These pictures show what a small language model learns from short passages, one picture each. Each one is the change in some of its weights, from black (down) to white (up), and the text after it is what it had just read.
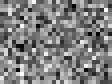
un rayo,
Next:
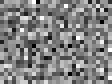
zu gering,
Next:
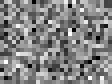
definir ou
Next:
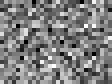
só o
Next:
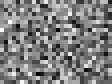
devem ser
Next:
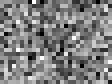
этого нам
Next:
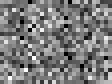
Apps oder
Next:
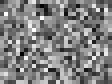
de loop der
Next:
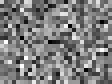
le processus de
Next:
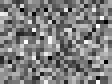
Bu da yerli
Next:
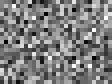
cada vez mais
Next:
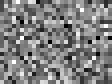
alto valor
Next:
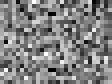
um sistema de
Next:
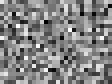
de te volgen
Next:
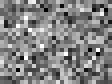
age and
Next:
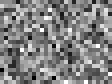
René :
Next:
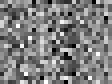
ham o‘z
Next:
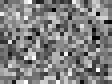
do planeta
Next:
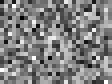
meados da
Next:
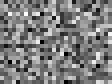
України «Про
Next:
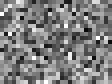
// Progress
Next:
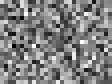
en lien avec
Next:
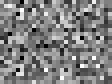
la práctica
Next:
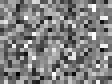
bilan ishlash
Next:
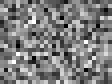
possibility of
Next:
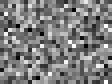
you very
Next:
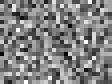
revelação na
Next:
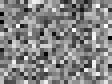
dos ossos
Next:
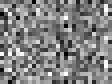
саме розвитку
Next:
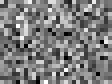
et le risque
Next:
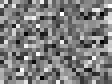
se conselho
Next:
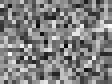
diretamente do
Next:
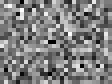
la escala de
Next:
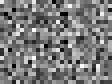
obter novas
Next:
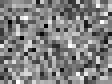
поведения по
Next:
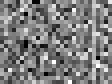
hak atas
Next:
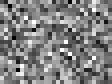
units in the
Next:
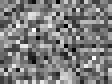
considering the
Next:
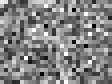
sombrero y
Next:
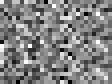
are in a
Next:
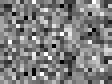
forma activa,
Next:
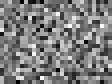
dat men er
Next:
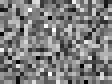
No primeiro
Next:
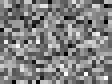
har bir bolaning
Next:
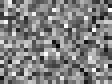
das lesões
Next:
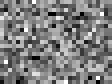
a base de
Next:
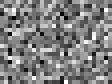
eta abar
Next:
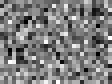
ODS se
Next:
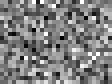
notas para um
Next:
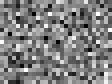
boeren, die
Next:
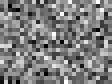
de tarefas
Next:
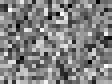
Fecha de
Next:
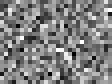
olib boriladi.
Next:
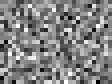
контуров в
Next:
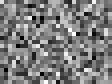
mas também de
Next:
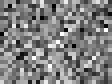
kunda sud
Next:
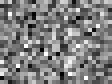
foydalanib, ham
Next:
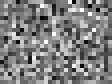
una profunda
